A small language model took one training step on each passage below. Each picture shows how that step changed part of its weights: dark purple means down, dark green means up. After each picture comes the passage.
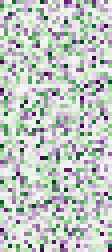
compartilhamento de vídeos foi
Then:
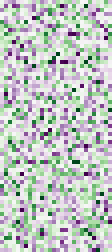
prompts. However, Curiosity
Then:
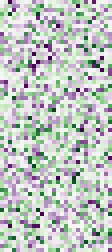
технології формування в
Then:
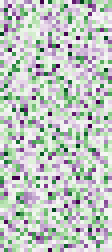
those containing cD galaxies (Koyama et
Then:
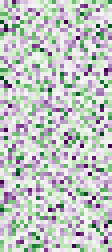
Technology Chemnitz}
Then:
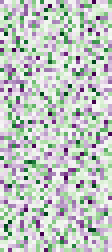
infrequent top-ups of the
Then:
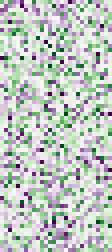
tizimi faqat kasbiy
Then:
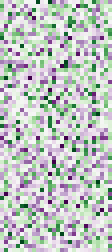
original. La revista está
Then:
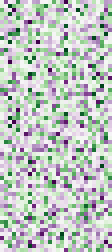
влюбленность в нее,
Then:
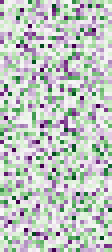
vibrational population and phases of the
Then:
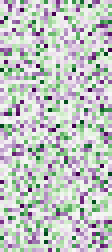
soil $\updelta ^{13}$C values
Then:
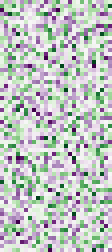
electronic devices (at that revealing
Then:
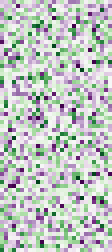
oshirish hududiy markazlarida
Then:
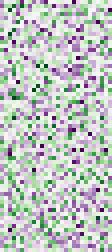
In a first series of simulation experiments, the
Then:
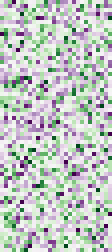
usage records of the iterative process
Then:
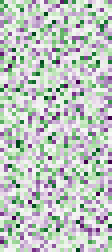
but as an extended 2-dimensional feature that
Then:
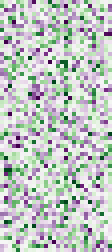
more with double-precision
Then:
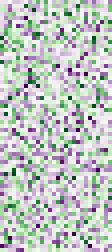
cartas de amor do sertão
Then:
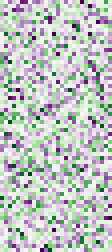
you just ignore points or is the
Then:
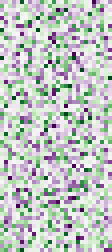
masih perlu dilakukan
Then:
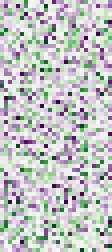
\end{tabularx} \end{table}
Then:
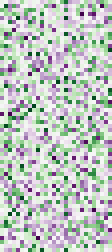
loops measured at 130 K with an
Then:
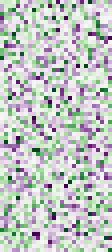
O ₅ (фосфор)
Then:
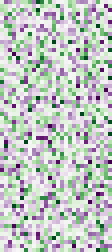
шунингдек, меваларнинг
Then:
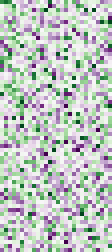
\`a la suite des travaux
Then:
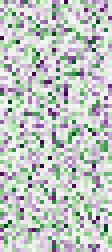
otherwise. We say that a collision
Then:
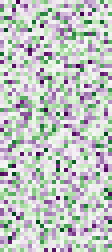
mídia e da influência dos
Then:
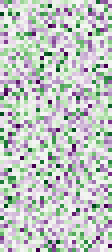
and mode. The role of the optimiser
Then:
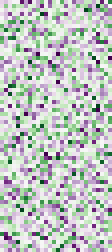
inside the group sent it to another
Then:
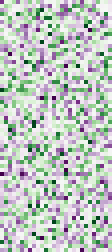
behaves like a dumb hole if
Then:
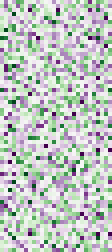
that a Raman quantum memory in warm
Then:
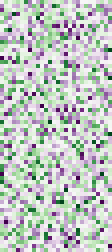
ato dominante sustentado por outros
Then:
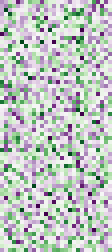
N. Ushakov, E. M.
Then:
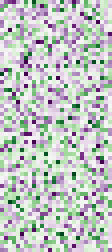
the peak value of $\gamma_2$ is lower
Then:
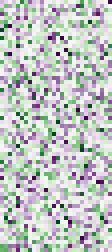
treatment of radiative cascades models
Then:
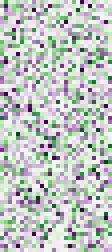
Tanlab olingan bozor
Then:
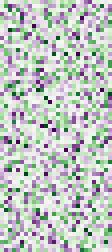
parameters. The impulsive perturbation contains
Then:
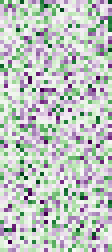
of such a large object at this extreme
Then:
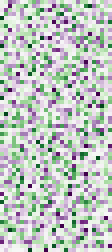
\cmark & \cmark & \xmark
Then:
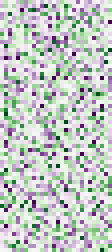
a efektívnosti
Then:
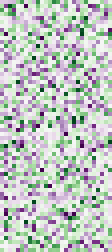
the existing problem.* Key words:
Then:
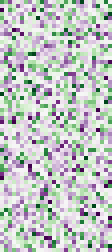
himoya qilish uchun import bojlari
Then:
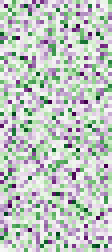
to use the fast one. Using the
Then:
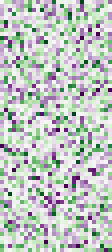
sinovlarida modellashtirilgan
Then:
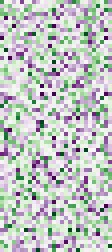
(несводимость свойств
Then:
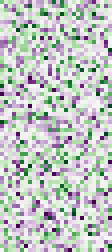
synthetic stars (divided into
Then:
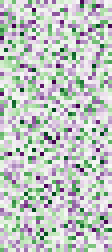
Mazkur modda vasiylik va
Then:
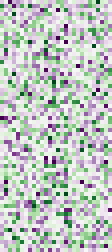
négatif sur les cultures et sur
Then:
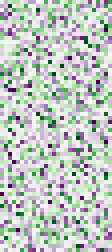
String theory admits many more massless
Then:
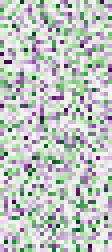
but clear increase in *S(T)* as
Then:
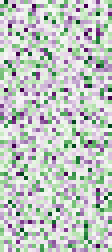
A distinct feature of this effect
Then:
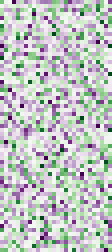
ushbu davlat kompaniyalaridan
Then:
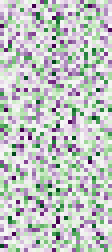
o’rganish, Migratsion
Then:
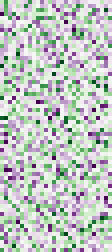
developed pion condensate, we obtain
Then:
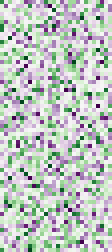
be applied to physical models of many-body quantum
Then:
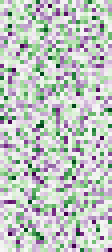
les bénéfices privés
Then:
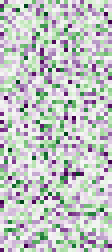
least sensitive point problem and proposed three
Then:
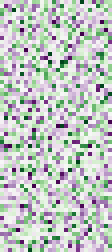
148 A (Hidalgo,
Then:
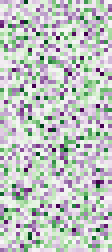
accuracy of this technique is demonstrated in a
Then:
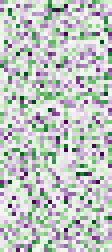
gate voltage $V_b$, at zero
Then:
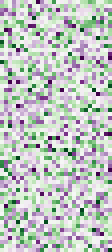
gates in the Cirac--Zoller
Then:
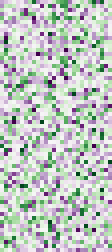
where \(T(\cdot)\) are
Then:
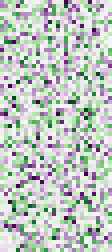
Certains auteurs parlent
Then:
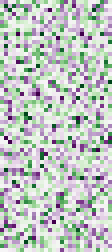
фоизи нормал тана
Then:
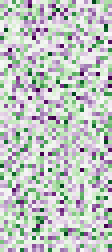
saamelaisia oli 31
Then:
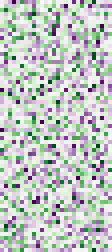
the horizon are not viable, and
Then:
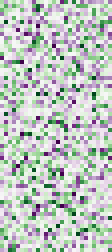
entre as duas técnicas em
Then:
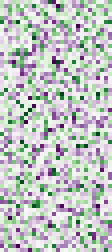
effects of $D/t$ ratio on
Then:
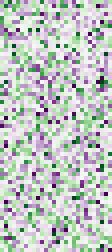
on behalf of Fauna &
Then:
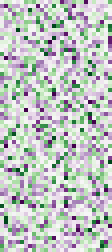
They may include preliminary compression of
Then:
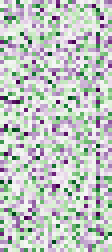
OF INNOVATIVE
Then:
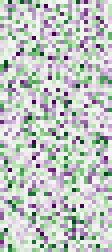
plotted on a logarithmic scale against
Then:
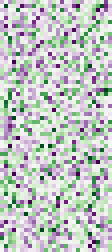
for details). Consequently, the physical part
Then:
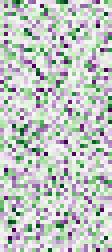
portuguesa para exprimir
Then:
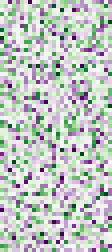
как естественного вида.
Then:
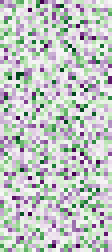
operated to prove the feasibility of
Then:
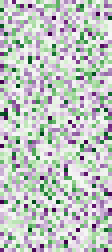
usullaridan foydalanishdir.
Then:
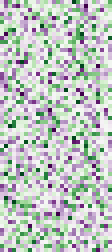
the correlator\begin{eqnarray}
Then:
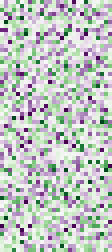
população. De acordo com a
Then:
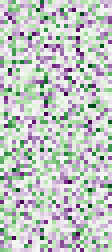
performing the payload validation in
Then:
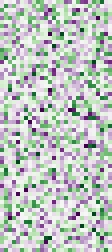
Full-Duplex DMT}
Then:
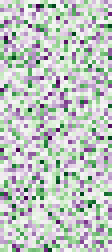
far enough from the marginal
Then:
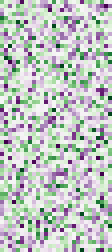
institutınıń qoljazba
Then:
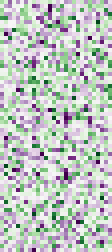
learner based on the merged data. It
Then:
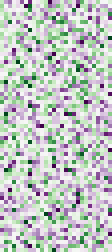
of 142.3º and a half
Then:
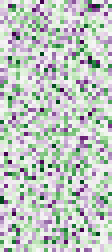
platform; Piloting.
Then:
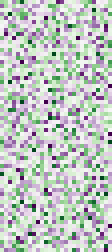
nazariyasi va ommaviy
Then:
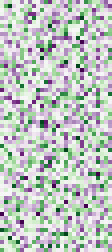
- MQTT TCP (larga
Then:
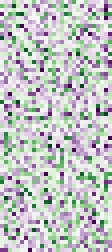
of responsibility. Among other
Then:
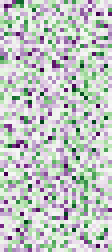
of the inclusion of reflective and creative
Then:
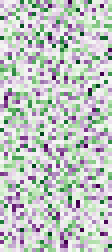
formal de las obras. La primera
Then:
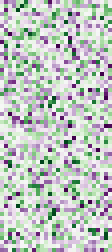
8. Cournot M, Lairez
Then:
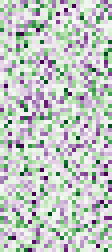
crossing each others give estimates of
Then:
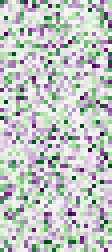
/ Svijaga River река
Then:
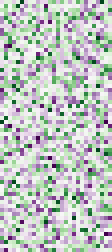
France\\ (2) Department
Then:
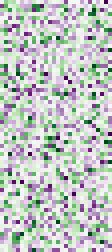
pequenos gestos de recusa
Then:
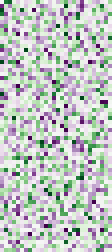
whether machines can imitate
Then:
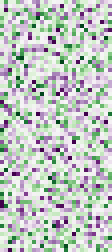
their thermally driven counterparts.
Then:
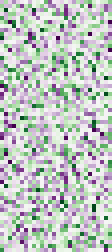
+ luas alas bawah
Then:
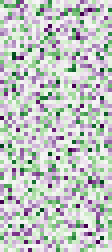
olmaydi: "bir necha
